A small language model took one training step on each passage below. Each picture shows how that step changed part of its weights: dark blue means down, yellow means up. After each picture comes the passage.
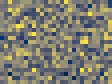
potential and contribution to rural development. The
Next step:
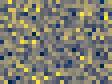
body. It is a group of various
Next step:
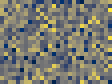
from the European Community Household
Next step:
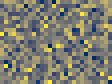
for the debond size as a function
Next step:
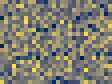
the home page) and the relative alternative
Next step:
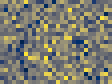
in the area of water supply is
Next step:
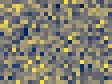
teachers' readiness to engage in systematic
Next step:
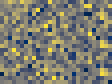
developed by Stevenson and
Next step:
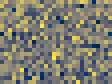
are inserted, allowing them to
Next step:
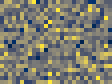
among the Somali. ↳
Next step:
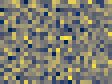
her one-year-old
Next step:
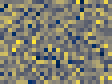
s}^{-1}$) and stomatal
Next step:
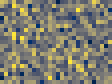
Abstract This study aims to describe the
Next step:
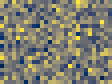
(USA) revealed more than
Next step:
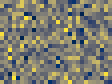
they can benefit fully from their education.
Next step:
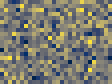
descriptive statistics, and chi-square
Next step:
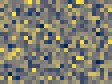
showing deformation in the composite sample. The
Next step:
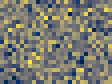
while minimizing costs and meeting
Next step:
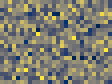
maritime diplomacy and the
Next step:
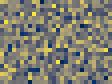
Number of FPGA logic elements
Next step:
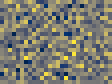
students in the United States. The findings
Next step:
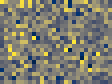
high to breathe daylight.
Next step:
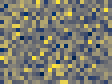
patient, and ranging from 0 to
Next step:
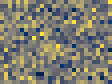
insured sum automatically, when a
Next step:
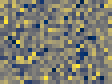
(12) items were accepted. The
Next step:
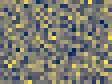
in the field of social science and they
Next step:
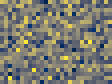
a new and significant chapter. The item
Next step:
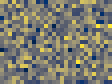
the influence of using bracing in
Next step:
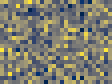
has been achieved through conventional breeding
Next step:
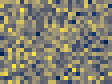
reports under study depicts an agreement to
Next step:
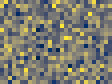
The smaller NMSE, the
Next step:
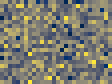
the lake and if his/her
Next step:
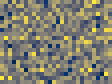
the skin of diabetes patients. This could
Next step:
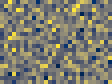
help mediate knowledge in mathematics?
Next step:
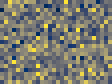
critical communication bridge between the game client and
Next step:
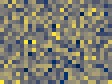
the bonding parameter. A
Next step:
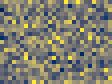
responsiveness. Predicting
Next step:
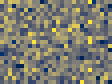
stability and traction" SAE
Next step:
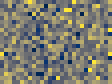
of musical structure, and concepts for describing
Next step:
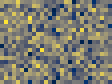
differences in the peak amplitude and shape for
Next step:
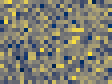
error. This is reflected in the details
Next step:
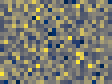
milk, gluten-free
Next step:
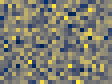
Martin Luther University,
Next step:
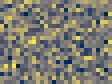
mixing has followed the rules type of
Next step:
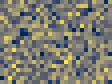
necessary actions to terminate the contractual
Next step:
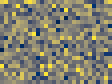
is indicating a positive result. This test
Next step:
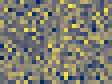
between teachers and TAs such as aspects
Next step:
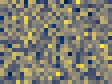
the world. In this case,
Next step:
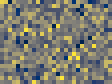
BN reactor (Certification
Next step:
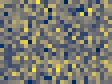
Chiou and L. Oue,
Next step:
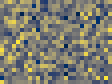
State. The major objective of this paper
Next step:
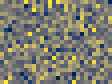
fat, moisture,
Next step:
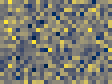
impact of personal innovation on behavioral
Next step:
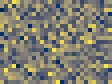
formulation of promising drugs for the treatment of
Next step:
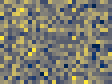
explored, with some highlighted in the section
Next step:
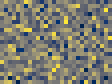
in the life style over last 10 to
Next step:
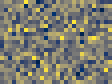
in understanding user queries is
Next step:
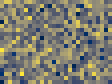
only is the ocean buffering the
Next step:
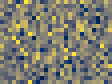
notes, in 2010, the German
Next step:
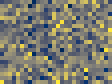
monitoring of microalgae
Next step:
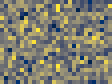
gas (or liquid) or directly from
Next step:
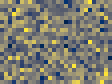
be improved. The results of this study
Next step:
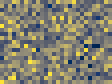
synthesis, characterization, and antimicrobial activity
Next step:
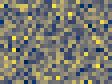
The E-step based on the
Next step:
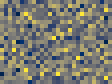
IR SPECTRA Visibility
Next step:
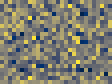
competing epoch classifications for
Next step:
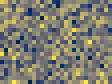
have led to higher resource efficiency by
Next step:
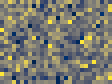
Dent. Allied Health Sci.
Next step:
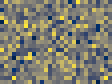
internal combustion engines
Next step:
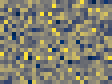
Complications include testicular
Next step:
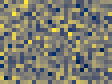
acid solution increases, the weight loss decreases
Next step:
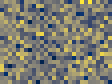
facilities during the Bronze
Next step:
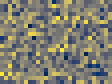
CosIng Cosmetic
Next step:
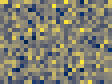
was 333, overseas
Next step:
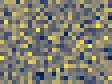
expected, in about 1 hour and 45
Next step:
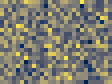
out in their study on the impact of
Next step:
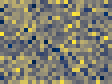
hypermarket. When compared to
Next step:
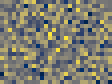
of different aspects of marketing mix show,
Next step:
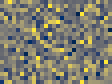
form. Following the work of
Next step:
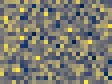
example model data (Original
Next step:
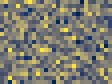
is considered as a new type in the
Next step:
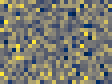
Mode In the card emulation
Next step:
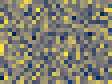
evidence to suggest that underwater births
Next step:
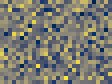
a BLE connection to interface with a
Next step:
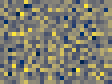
Selye in the years
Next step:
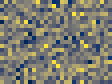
III. ALGORITHM
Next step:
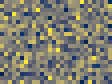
typical unemployment shock”. Furthermore
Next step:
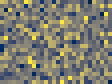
in Product Unit Cost Services
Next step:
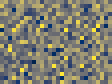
are often not aware that their
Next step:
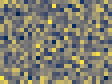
The concentrated sulfuric acid used
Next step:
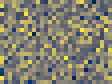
Anonymised interviews, Eye
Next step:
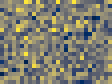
geography, and general culture,
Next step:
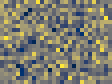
could run on cost-efficient hardware,
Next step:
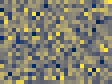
years as a result of implementation of
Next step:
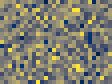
which also track downloads,
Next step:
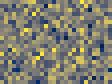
of *Justicia
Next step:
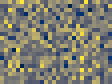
sign of myasthenia
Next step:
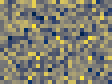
fact that, the effects of its removal
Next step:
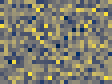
purposes of music as well as how the
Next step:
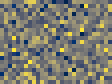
of Secure Inter-zone
